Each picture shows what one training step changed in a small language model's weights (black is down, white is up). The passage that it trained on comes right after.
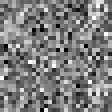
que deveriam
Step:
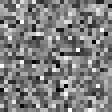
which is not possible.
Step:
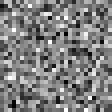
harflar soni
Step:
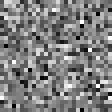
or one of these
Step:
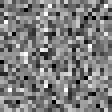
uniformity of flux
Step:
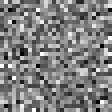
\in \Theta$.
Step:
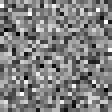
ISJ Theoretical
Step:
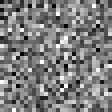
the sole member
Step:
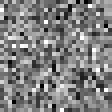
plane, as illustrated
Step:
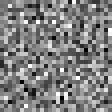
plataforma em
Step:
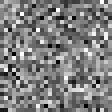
fine grid and the
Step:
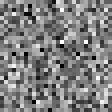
fusion systems on exceptional
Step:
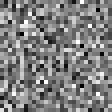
du centre des
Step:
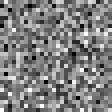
lo cual representa el
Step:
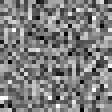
bir qismini
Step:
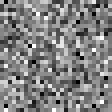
across various production systems
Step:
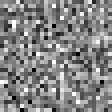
For the case with constant
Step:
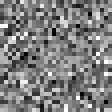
the base point $\zeta
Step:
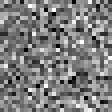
beri bilgan
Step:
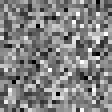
proof that in contrast
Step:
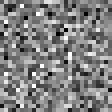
which is defined already,
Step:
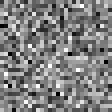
is the average
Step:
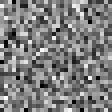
normal and tangential components
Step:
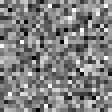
that give a weight
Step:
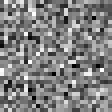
like to point out that
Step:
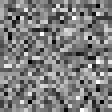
tropical geometry and
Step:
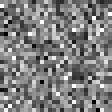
estibado de
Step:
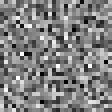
из двигателя
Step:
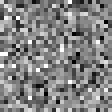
the substitution
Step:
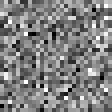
point $\gamma$. Then
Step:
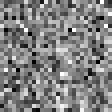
circle (1pt);
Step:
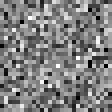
necessário que se
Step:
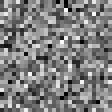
is still badly
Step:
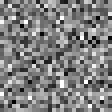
filler text
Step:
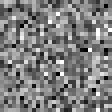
al departamento
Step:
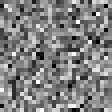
must hold. The
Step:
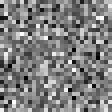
și la evaluarea
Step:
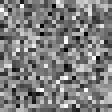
to finish the
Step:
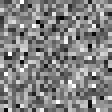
in Ilangai
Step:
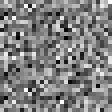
yang menganggur
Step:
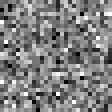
maximum over any ball
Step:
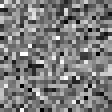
to finding good combinatorial
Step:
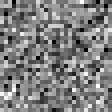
como la necesidad de
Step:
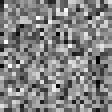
van de onderneming in
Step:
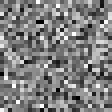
el Presidente
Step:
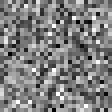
tili materiali:
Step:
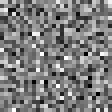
uchun kurash
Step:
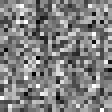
xos xususiyatlari
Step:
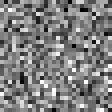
\in Y \cap
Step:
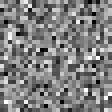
r_n)$ and
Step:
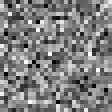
almost inner, we do
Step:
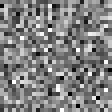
leads to a contradiction.
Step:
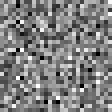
призвела до
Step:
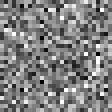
de diplômes
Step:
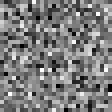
positive distance, then,
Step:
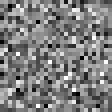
extend $\Psi$ from
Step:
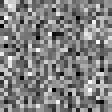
if and only if
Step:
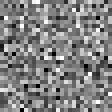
- Sagala,
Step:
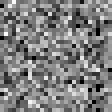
interpretación de la
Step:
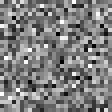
the rules:
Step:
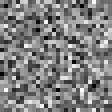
from the natural representation of
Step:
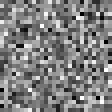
a natural homotopy equivalence $$
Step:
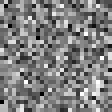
$Y$ is
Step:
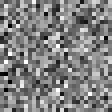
кекса ва
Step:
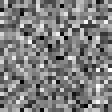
de dos trabajos
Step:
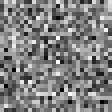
sifatida tavsiya
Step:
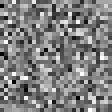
preserved under the action
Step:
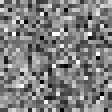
that Siegel does not
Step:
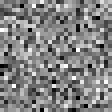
reliant on
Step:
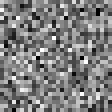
Parameter and
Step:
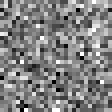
R. China}\\
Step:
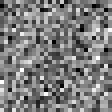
como el soporte fundamental
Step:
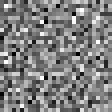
the true limiting
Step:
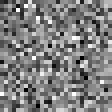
geometrically possible on
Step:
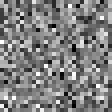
в своем
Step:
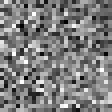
to solve and get an
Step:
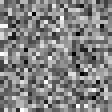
was the graph of a
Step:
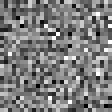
telah bersedia
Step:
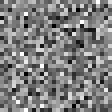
of Solving
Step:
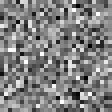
define the set $$
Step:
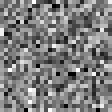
contained in $W$.
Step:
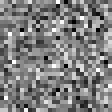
sie selbst
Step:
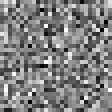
uma maior compreensão
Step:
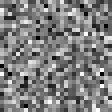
$P$ with
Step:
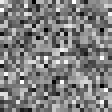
bo'ladi. Bu
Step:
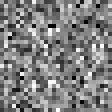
под влиянием
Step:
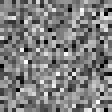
a primeira turma
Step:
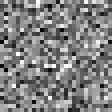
adulti non sono
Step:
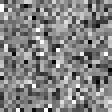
5: \ It follows
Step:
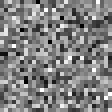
a noncommutative
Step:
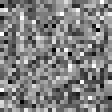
it is enough to find
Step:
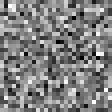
where no straights are
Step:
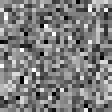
ou melhor, que
